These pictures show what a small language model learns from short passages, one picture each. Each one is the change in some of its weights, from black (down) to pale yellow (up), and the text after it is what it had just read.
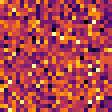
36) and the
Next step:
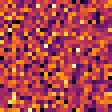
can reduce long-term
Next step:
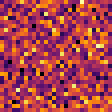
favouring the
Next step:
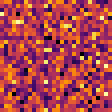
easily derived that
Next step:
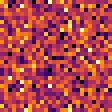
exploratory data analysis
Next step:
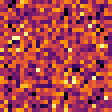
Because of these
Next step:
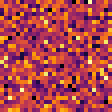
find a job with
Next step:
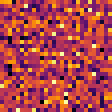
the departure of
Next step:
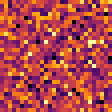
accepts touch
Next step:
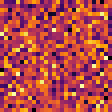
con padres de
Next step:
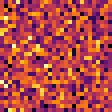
repens*. There are
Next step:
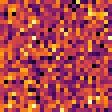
1st century
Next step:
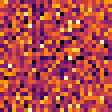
under controlled conditions
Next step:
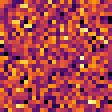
predictions for data which
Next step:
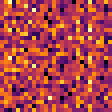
the dynamical scalarization of
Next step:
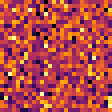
method, based on a
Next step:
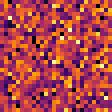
details of the spectrum)
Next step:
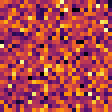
conducted in the absence
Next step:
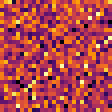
and the SC order
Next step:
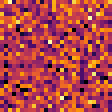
and it is known that
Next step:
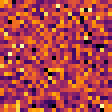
by $N$
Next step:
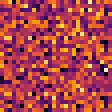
the magnitude range of the
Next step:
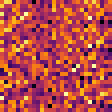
and visualization for
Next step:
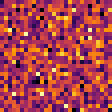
the so-called
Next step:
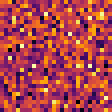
in the context of
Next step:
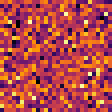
NSE and BSE
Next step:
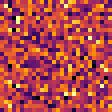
the item of
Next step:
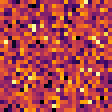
$zz$ component of
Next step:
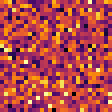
the industrial structure.
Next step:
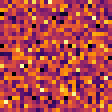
Since it turns out
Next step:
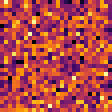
syringe, a
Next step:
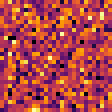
to serve their individual
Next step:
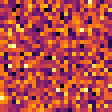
existence of gaps
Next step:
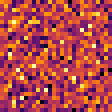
Land contamination
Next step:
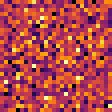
in an {\em
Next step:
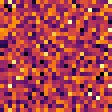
are from the education
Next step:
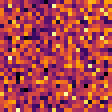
of the corresponding graph is
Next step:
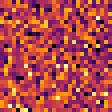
a twofold
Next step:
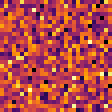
unstable outputs
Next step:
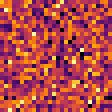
density and calorific
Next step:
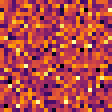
them. We consider for
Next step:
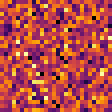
performance in relation to
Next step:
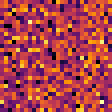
The optical conductivity
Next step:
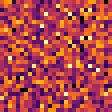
by the visualisation
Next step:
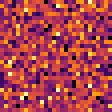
assuming a weak classical
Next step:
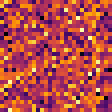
treatment and after not
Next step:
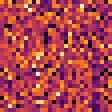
variability patterns include the
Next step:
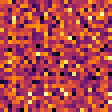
in Fig. 3.
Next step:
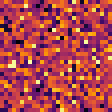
that sex,
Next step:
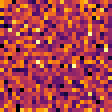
data may be handled
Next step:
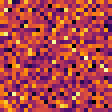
specific heat of the
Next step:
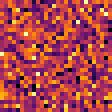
of EoS parameter
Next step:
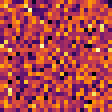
relevance increase a
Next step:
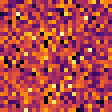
sets are sufficiently
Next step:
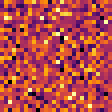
random update for
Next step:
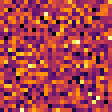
with the CMOS
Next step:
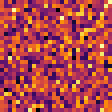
us to keep the
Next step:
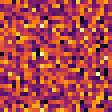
the dashed lines.}
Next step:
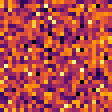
appliance worn
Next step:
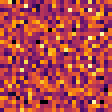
the movement towards the
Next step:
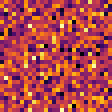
enclosed within
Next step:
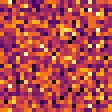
the government invested
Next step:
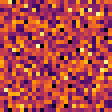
the US to
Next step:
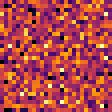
extension to other GPU
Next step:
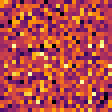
correlation in this estimation.
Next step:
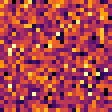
combines the two
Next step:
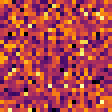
on processing as students need
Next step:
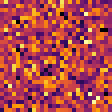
similarly to the first
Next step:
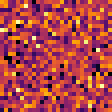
an analog input
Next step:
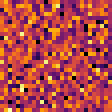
construct tissue
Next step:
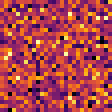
V | Liquid
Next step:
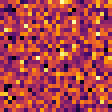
so arranged that
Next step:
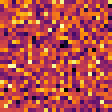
part, we only considered
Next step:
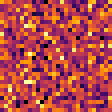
objective of our work
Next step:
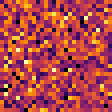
Ukraine has
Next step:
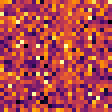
and describes the implementation
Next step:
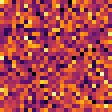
person is as
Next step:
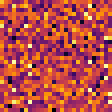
for risk assessment.
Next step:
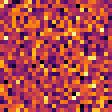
control center for these
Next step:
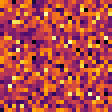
information provided by the
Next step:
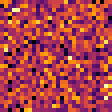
Good agreement with experiment
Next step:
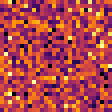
the volume of substances
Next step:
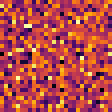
drift chambers
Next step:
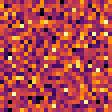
technique was applied to the
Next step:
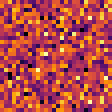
to write the expression
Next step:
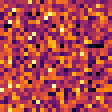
This research is significant because
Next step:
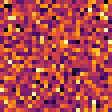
have a slope of
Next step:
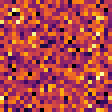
Borah &
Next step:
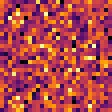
between leadership
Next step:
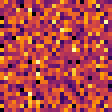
played). Here we
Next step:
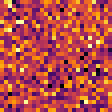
and the corrective
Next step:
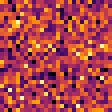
changing $\xi$
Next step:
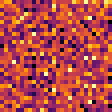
and/or analytical
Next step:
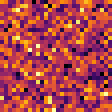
analysis of included studies to
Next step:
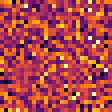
the data for the
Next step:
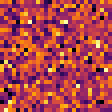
sports sciences
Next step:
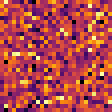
be insignificant
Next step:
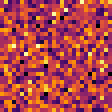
clouds provide
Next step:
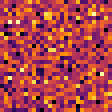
European Union's
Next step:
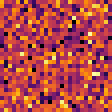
used to derive
